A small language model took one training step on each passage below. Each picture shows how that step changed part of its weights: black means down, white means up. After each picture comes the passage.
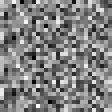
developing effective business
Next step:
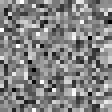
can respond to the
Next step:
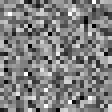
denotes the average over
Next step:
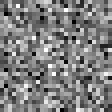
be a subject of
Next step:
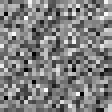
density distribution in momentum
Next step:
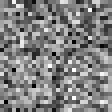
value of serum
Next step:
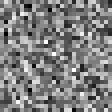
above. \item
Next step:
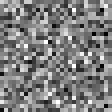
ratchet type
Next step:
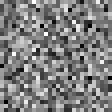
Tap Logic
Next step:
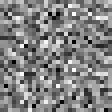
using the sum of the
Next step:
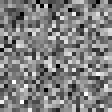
for entanglement of
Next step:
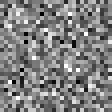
tuzilishi va
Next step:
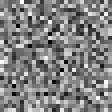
the advantages of
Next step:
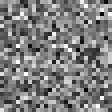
result, only a
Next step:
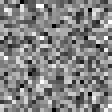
is willing to
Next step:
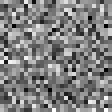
in arbitrary
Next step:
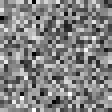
use of education taken
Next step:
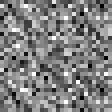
are identified.
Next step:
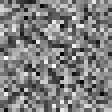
applied successfully
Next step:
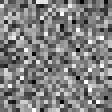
depressions similar to
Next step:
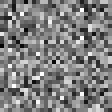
elements, which are
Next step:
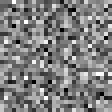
mannitol group
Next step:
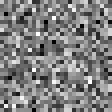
daban el
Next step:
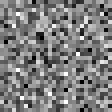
be expanded over
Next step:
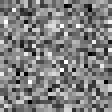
the chromosphere
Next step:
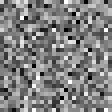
the QoL of
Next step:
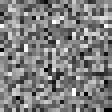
aesthetic quality
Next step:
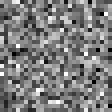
$M$ are the
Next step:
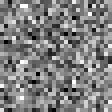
crate. There are
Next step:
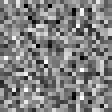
paper is structured as
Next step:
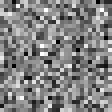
and coordinates used
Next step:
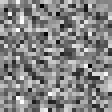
used to give a
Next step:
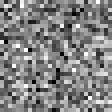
execution of project
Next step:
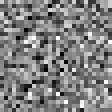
the dominant stress
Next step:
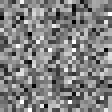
in some more details
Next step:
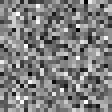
va indekslar
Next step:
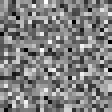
terapia lo que
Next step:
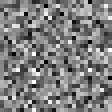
nehme ich
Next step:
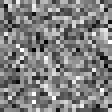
Consider a process
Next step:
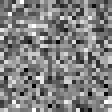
strength was taken to
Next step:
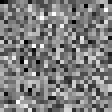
first, low energy
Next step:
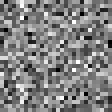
colour of the lead
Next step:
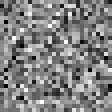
untuk: - 1
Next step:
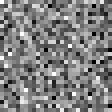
za rad.
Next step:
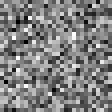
regular expressions for
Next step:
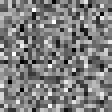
detailed site
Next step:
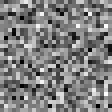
two events whose
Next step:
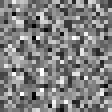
features. There is a
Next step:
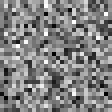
leaders in process
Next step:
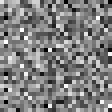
TAP approximation and
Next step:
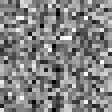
and fear among people
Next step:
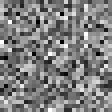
this step, the
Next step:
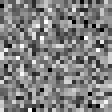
to individual modes,
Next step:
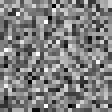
como informações
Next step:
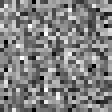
from academics and
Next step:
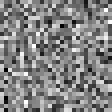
coordination through the
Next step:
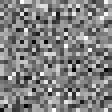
function theory in ${\bf
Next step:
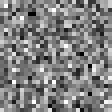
could be increased up
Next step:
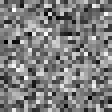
de la información
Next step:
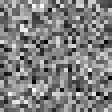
in Science”
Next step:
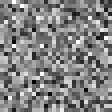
aspects that are
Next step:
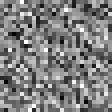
de passages de
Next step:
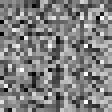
and sun are
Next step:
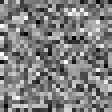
22 November
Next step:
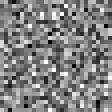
the parameter estimation
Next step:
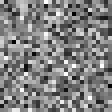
path of the solution to
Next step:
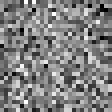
l'action en
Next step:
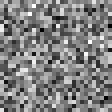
in deionized
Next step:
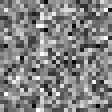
positive finding is not
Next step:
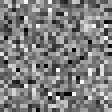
des docteurs
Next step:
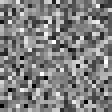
and function according to its
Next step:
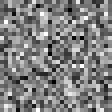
* Corresponding
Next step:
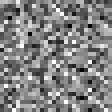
of the tower
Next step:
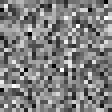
in this simulation are,
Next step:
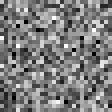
of parameters $M$
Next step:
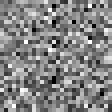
transfer across models.
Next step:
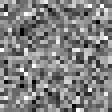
linking two
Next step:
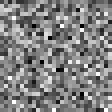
into each well accordingly
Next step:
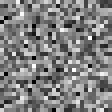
volume of serous
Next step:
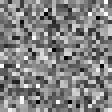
though further analytic
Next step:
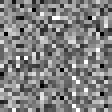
kabi qator
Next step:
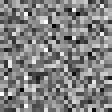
aislado de
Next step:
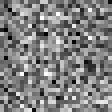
period of time, one
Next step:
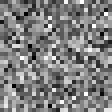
than the new version
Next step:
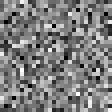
Mas improvisar
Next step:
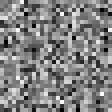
pressure phase between 20 and
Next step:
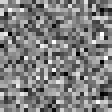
solutions' performance,
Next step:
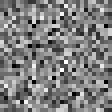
the third terms in
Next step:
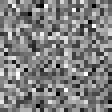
a branch
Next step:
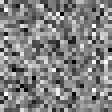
scuba diving
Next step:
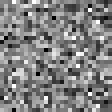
improved tool
